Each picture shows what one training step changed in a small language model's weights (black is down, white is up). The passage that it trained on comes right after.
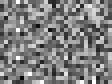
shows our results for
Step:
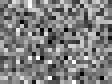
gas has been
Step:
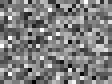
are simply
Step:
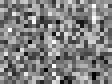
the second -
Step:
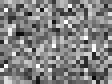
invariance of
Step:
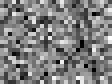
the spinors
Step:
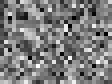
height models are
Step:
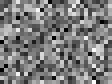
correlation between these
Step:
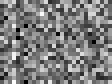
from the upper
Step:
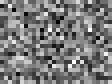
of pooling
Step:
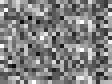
general properties of
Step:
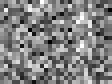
spin models will
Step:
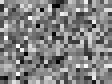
compared to the
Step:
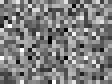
since it has potential
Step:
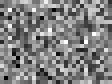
how the images
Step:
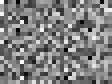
\right )
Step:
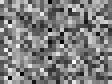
may be modeled
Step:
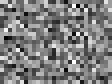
of equal
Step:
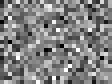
and no clear
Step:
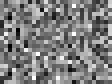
considering the
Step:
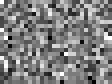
$z$ can
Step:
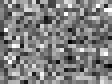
a photon in
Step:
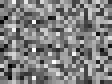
by the quantum
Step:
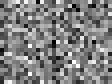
for instance
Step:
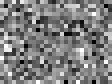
the scale factor.
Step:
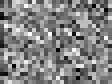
absent or
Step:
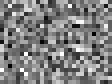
a classical
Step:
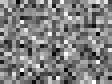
any) as
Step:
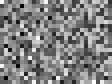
also that the
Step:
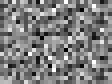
in redshift
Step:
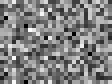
from the NV
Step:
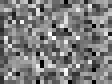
widely used
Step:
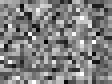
symmetry of spin using
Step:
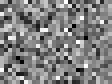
have explained
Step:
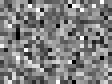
could form the different
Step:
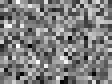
important, so
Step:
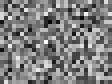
we discuss,
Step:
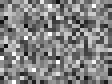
and does not
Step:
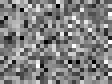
and finally
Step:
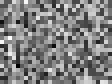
to the radius
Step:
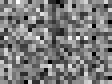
introduces the
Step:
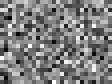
its potential for
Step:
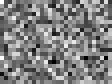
$$ and
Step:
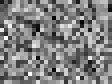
motion for constant
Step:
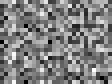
from a model
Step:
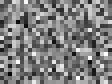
to a force
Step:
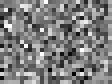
occupation number
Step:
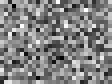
Forest for
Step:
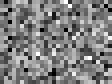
many other quantum
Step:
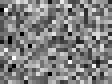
sample?}}, in
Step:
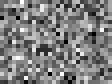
the tension on
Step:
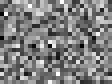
observations, parameters in
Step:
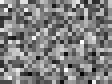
set of properties.
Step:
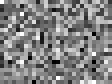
which include
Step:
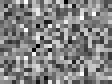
next two
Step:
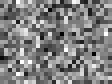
located on
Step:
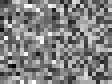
applications of
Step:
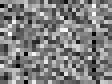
some of the
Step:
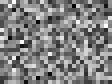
in terms of the
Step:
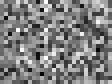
line shows how our
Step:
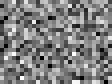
by a well
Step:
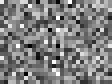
model, which do
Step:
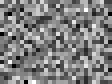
as one of the
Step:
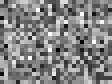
unit and
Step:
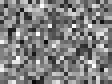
parameters is not
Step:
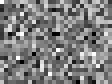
which includes the
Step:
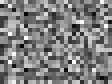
of a set of
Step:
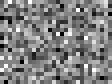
indicate the same
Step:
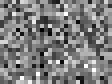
the latter
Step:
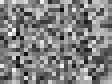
system in the
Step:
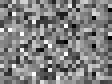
the closed
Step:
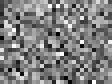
estimation in
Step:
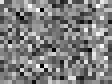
dimensions as
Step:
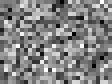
just below and
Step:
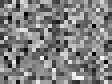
presenting a number
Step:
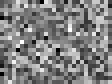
correspondent to a
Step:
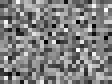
physical pion
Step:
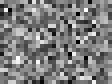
reduction is in
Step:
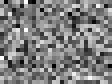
to lowest order
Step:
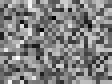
gas. The
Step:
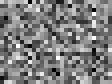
potential, for
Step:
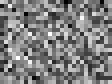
of data and
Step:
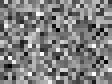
no mediator
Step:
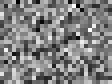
opens the
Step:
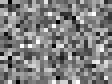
Although the
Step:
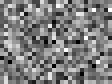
values adopted
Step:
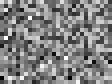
small $\lambda
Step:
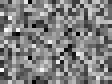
are associated with
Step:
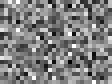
conducted by
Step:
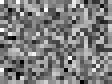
case of one
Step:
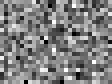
obtain a class of
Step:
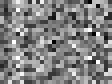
In many
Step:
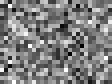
access of
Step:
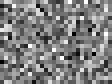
interpreted as
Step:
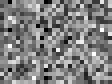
surface critical
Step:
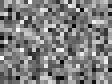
indicates that the
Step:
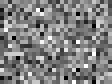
extend or
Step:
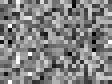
This work is
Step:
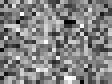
Due to
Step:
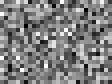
is not the case
